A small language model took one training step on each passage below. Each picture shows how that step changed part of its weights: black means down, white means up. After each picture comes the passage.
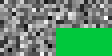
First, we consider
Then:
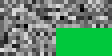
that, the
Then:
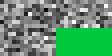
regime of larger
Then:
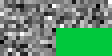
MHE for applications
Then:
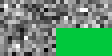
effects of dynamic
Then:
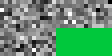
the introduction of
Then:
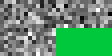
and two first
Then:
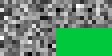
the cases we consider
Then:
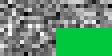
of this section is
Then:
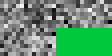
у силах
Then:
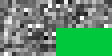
adaptation of
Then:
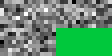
is nilpotent
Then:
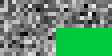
effective coupling constants are
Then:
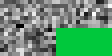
entender, uma
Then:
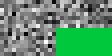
impulsive gravitational
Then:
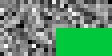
\medskip Now we
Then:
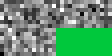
energy tensor is
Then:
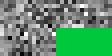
! Oui,
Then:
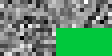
mir dann
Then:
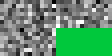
samarali foydalanishning
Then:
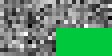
crosses are estimated
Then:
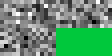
state and the
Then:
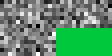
if and only if
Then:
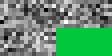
development of more
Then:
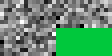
*Assume that
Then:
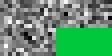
films of
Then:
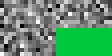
group generated by
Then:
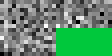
ishlab chiqarishga
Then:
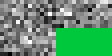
on this regime.
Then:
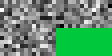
the direction of the
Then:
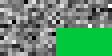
kasb etadi.
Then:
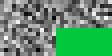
powerful and
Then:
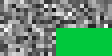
realizada na
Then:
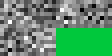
training stage.
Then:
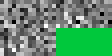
ishlab chiqarishning
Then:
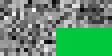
processed on the
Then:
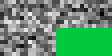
stock size is
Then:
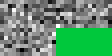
was found to be
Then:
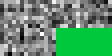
en práctica
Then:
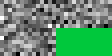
a preference
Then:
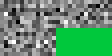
theory.) \\
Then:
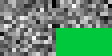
for providing ground
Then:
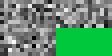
averaged. At
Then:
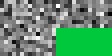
then set $y
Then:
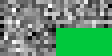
minimum degrees of
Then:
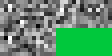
dot of the
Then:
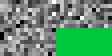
essential oils,
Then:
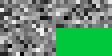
the reduction rate in
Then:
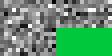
geometrization of
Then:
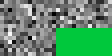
the CIII emission
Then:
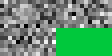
any location
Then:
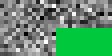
been released
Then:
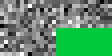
nonzero parts;
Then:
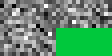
zero on the continuous
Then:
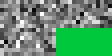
and \[
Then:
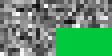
state}. \newblock
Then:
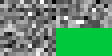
yoki sudning
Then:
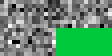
bar and excitation
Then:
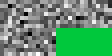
of nonnegative integers
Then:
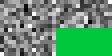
skier population
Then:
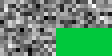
rate at which energy
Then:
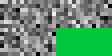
for all models
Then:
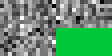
proposition suivante
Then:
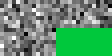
and intermediate
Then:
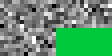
first Ref.
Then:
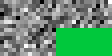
M$, and the
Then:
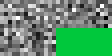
contrôlé $$
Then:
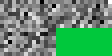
Morris and
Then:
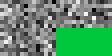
also used, so
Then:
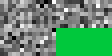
de dichas
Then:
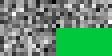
suffices to verify
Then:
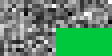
мови в
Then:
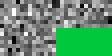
graph containing the
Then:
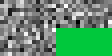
kompetensiyalarni shakllantirish
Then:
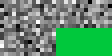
$\rho$ is
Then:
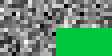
of the seed
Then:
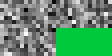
in the linear system
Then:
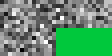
to study the corresponding
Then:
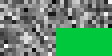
in the development of
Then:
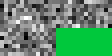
size, the overall
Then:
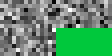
in the absence
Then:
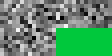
shows that base extension
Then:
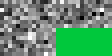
the {\it
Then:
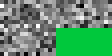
any $i
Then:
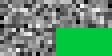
such that for every
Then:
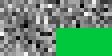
by infinitely many
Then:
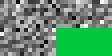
for Islamic
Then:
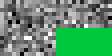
crossing point of
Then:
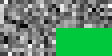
authors declare
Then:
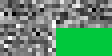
design) uchun
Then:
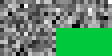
\cdot ,
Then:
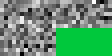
cold ring structures
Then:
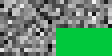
more than one.
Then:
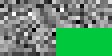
$B$ be
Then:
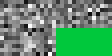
denote a unique solution
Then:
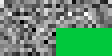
$X$ not
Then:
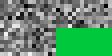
terme semble plus
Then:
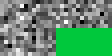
virada da
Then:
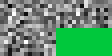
of decision
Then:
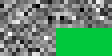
one has the
